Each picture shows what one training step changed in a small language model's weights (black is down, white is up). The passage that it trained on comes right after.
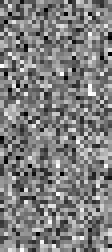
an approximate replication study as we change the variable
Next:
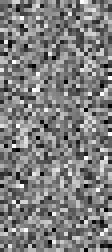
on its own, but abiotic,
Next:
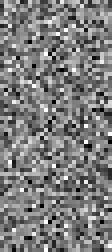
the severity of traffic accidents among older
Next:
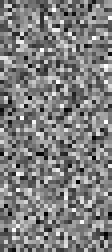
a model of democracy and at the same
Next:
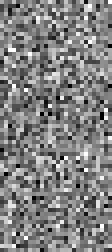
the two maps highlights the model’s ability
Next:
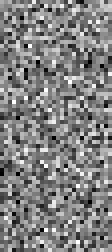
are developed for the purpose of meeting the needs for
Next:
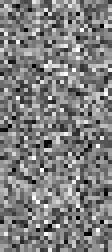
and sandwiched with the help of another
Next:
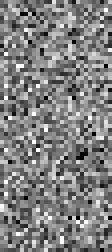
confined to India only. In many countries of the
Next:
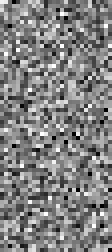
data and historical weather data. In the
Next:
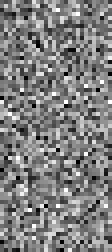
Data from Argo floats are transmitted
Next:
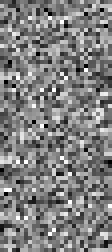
Research Question Three: What are the
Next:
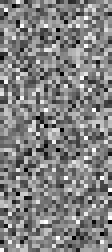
the greatest wealth of a person." The
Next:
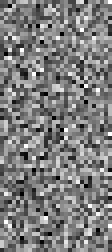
they adhere to the Islamic
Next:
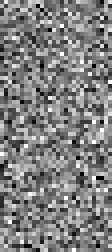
necessary to preserve the viability of the
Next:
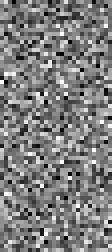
avoiding taxes “makes him
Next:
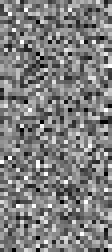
which has implications on the willingness of a
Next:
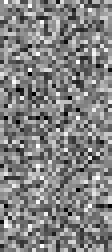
normal physiological conditions, various factors ensure joint
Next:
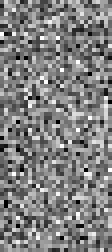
the pharmaceutical industry to develop new products,
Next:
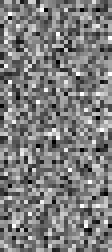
the truce between Soviet Russia and
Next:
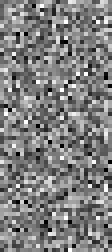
predicted cabin airflow, the
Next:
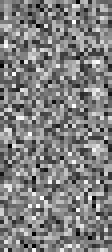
opportunities and gaining economic returns (Oni
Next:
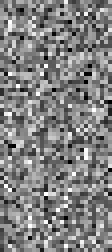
+ 2 CD$) inclusion complexes were observed and
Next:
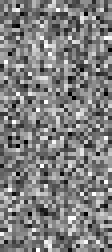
of this study was to explore the links
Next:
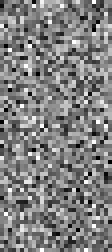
involving reductions of >C=S bond
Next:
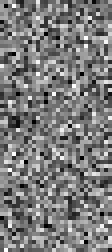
Relevant references. AUTHOR
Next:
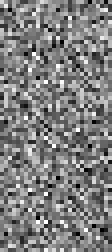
information needed by researchers regarding phenomena that occur in the
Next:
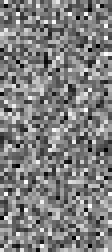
Among the other advantages of FIR
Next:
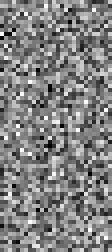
report. However, the main regulatory document for the
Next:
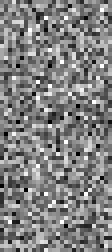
participants, while contract policies specify the conditions under which
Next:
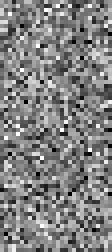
is 471.8m above sea level.
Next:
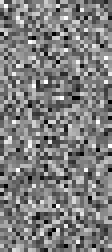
indicate the novel bananas in condition A
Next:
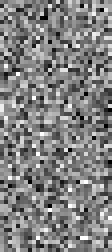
of combining genAI and flipped
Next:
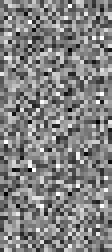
period 2000-2013. The weekly returns
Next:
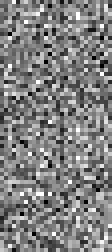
to remove the periodic gradations with
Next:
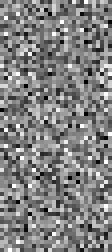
a need for trial of the Appellant as
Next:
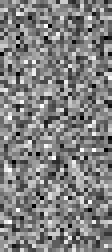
q followed of a duplication of q
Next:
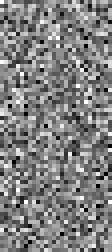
sinks of knowledge within an organization. A knowledge
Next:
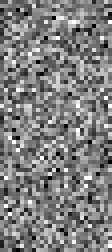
being able to represent the valley and to the
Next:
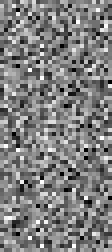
the functioning of different organs of living
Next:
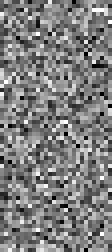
rearrangements, we did not take into
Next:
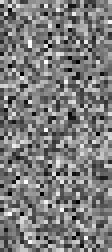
on CNN features have been proposed [20],
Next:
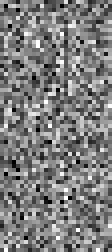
increases the potential risk associated with their toxicity.
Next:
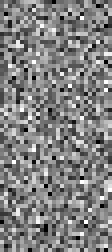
controller, or mentor) in a paper is
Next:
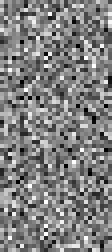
results for each d1 # Dujella
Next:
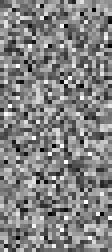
cooled. The resulting light yellow
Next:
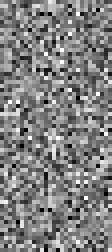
Pryadko PhD, Head of
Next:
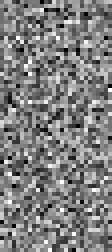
evaluates the effect of supplementing a
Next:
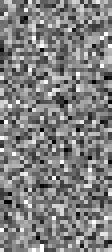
nature are qualified by internal affairs
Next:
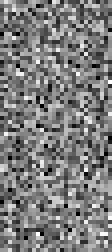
to the EU, the study focuses on single
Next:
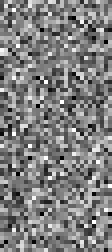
was performed on those data collected from the expert
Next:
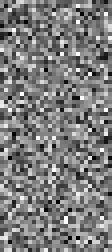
pyridinium salts.
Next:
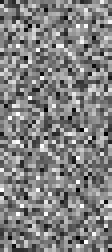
conservative management options and has a better
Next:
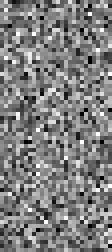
result in construction of an effective and long lasting
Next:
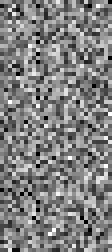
The present study has been considered with the following
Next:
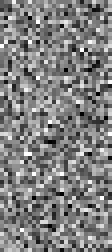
domain is currently expanding and has the
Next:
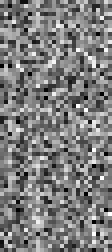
Drawing on these considerations, this
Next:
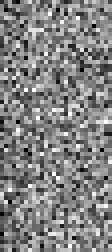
is still in formation, so that considering if the
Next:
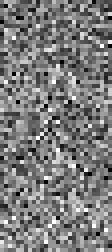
the setup to accommodate different sample
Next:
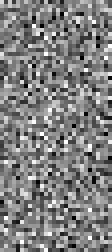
shape of the curves shows that the phenomena
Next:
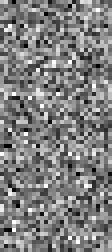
would enable him/her operates in the
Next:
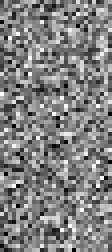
are negative associations between high production input and sustainable
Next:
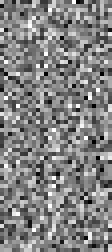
Eastern and Western Europe. The world
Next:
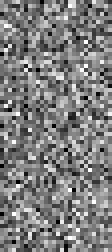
FlatBuffers [6], a
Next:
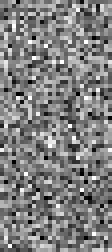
powerful potential for preventing Schwann cells
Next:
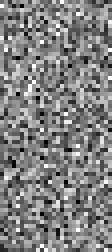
states due to their higher electronegativity and
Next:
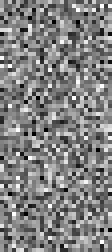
Kakar et al. (2011) show that
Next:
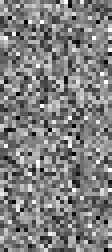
higher absolute intake of energy and protein in
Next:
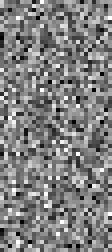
and thematic analysis, while co-authors
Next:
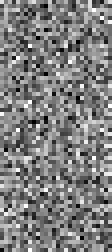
Foundation Prize for Agriculture
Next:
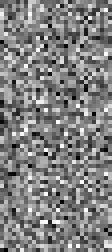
purified proteins were analyzed by western
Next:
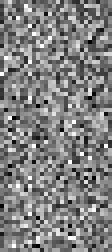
angles are calculated by using (25) and
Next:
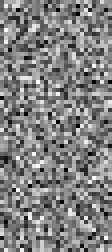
out procedures before public institutions in person and face
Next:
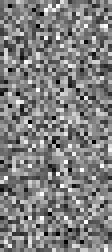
as wounds, infections, or gastric
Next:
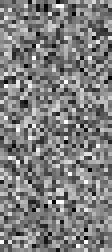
number of different Christianities responded in
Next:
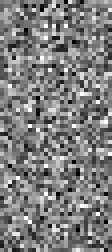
It was shown that bleeding secondary to
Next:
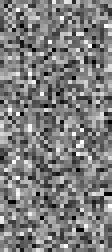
(Latham et al 2022). Empirical
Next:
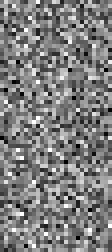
into account the risks of surgery,
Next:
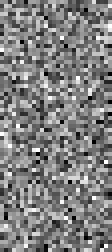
i.e. import meter at 230 V
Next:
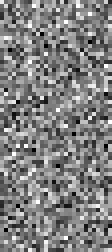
mm in August and September,
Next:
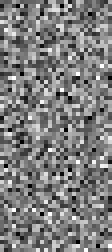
both the concentration tested, that is evident through the
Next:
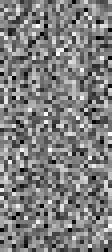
and Creative Industries in Africa:
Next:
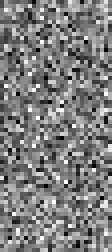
effectively, for keeping camels
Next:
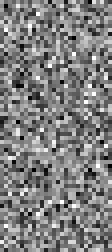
detailing the proper interpretation, etc. –
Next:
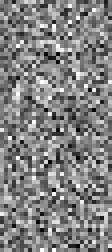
Phosphorus Potassium
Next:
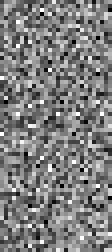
there is no initial guess. They can be
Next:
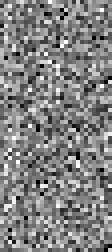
data centre systems. Its approach is different from
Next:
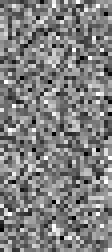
whole. (OpenForum Europe & the
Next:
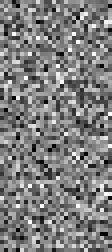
by all pilot members A registered
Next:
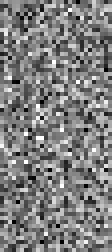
in supporting the successful transition to a
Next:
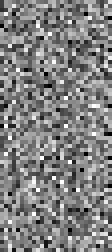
and irreversible. 3. The
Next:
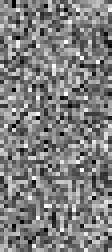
plantation of sapling Mango,
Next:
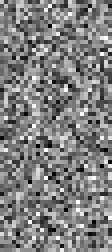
thank all help me in my Faculty
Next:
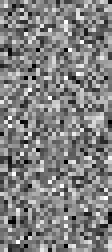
sky position (50% on source)
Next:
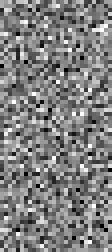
paradigm of animal model of stable
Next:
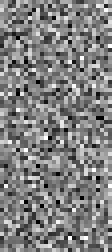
Seitz, Der schnelle
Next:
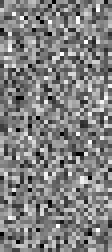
to these results draws the following conclusions:
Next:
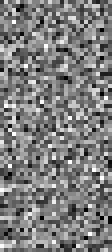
study will focus on the following: - 1-
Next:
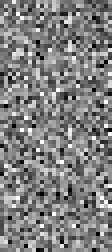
Biomol. Struct. Dyn.*
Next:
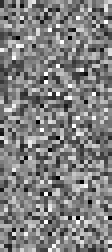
10 Gbps [2]. In addition, studies
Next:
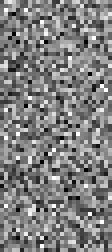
electrochemical reaction. The appearance of
